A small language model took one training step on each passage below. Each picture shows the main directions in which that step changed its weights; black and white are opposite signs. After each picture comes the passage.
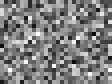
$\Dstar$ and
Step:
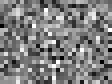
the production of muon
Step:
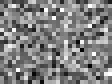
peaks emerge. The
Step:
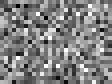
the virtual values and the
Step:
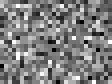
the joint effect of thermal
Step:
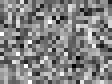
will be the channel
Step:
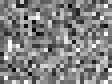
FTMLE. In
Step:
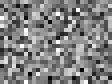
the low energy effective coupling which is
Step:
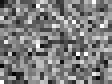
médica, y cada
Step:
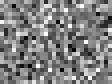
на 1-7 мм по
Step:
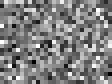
caso do Brasil,
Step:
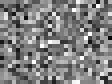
the whole, or parts
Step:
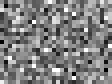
pandemi, yang
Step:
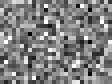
\emph{The halo model
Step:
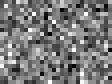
$l$, and we obtain the
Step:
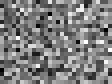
Hubei Province
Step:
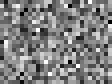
как по общим
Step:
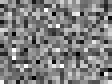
all 15 neighbors.
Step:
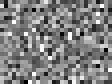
асрдан бери
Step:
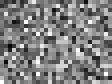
consistently lower DCRs
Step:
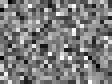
chiqaradi. Uning
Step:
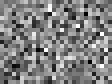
and Mathematics of the
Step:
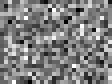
vertex model shown in Fig.
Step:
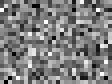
field regime, where there is
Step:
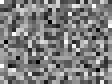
la renta. Un
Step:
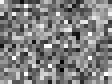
año de construcción del
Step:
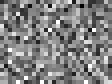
one-loop corrections to
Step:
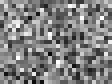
the physicist knows which
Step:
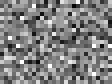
la muestra tres
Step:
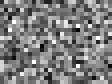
bu o'simlikning
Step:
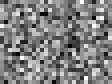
mbar, purging
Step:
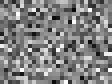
possível de resolver
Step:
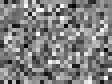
states and parameters for the validation
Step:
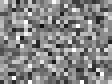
two-qubit gate
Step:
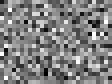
family of diffractive
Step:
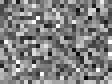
XVI asr eski
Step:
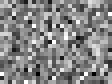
and evolution of plumes in
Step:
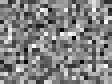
reach 1 kpc in
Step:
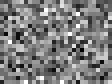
4. Conclusions We
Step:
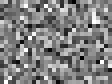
estimates that remain interpretable
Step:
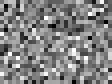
quantitative understanding of
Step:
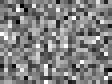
have long served as foundational
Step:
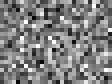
O construcție poate
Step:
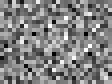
Tipo do trabalho:
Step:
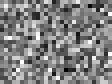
moderno se tiende
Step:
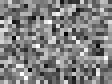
talab qiladigan
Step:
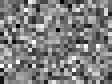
às condições modernas
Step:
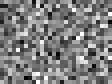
O'zbekiston ta'lim
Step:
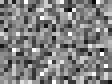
noise can be written as
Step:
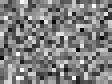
with four planets it is
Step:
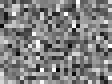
such the PLANET data
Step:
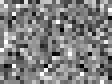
de los mayores expertos
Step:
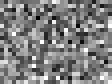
a *disinformation*, no
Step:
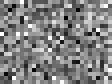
excitons in other TMD
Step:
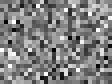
epchillik bilan
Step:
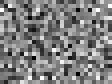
bin appears to scale with
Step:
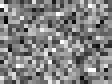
bilan birgalikda
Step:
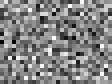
tasks and data types.
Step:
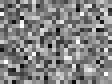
kuchli, donishmand
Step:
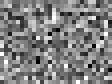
Q, PDR,
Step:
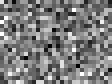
indivíduo podem
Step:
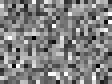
per la gestione del
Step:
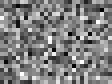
the effectiveness of
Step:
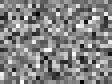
is the phase sensitivity
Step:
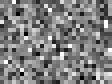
sano y de calidad a
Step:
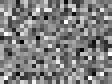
taxonomy provided in
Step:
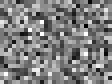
a stride-based layout
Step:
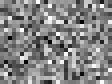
beyond the SM.
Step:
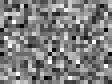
$i$-th path,
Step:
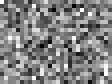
in previous $T_1$
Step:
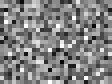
oleh Tuhan
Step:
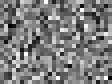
located in the foreground
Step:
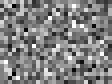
optimal solution. However, during
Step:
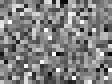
pasaygan, chunki
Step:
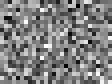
ejecta represents material
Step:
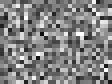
the model (see typical
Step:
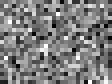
que proporcionó un
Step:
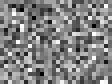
of Clifford
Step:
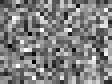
Og'ir pedagogik
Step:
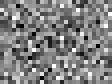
This finding is particularly
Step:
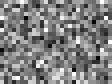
learning, because their triggers
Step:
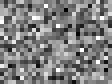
valor fixo, de
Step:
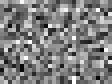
{NoStop}% \bibitem [{\citenamefont
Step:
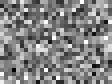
coupling/interaction -- the case
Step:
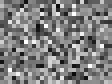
malicious participants.
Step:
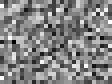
жазодан озод
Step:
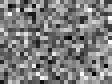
a recunoscut
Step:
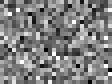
oscillations in a
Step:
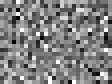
studies pointed out the existence
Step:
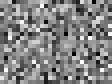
do adolescente
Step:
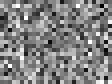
the behaviour of the
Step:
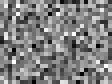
olimlardan A.
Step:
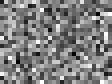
$\sigma(x)$ produce
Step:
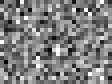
tasviriy san'at
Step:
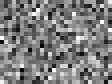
form of $g(n)$
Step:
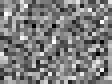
instabilities, like hot
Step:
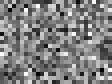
definition of the specularity
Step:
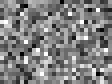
yuz beradigan
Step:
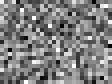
We also considered PER values of
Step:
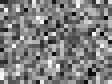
increase of the aggregates
